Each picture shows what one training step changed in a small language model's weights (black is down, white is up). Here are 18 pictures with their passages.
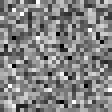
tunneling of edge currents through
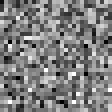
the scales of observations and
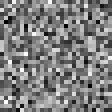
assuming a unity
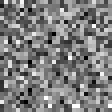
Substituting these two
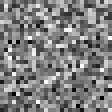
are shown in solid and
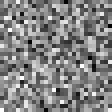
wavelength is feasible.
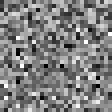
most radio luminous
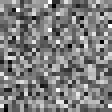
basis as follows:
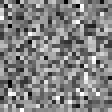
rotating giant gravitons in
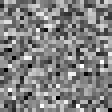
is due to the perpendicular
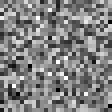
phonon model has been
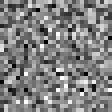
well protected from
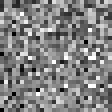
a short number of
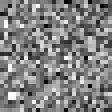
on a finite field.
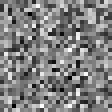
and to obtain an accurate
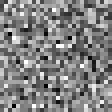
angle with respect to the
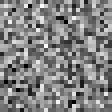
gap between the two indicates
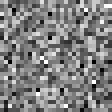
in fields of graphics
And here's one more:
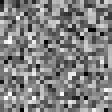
the high-mass end
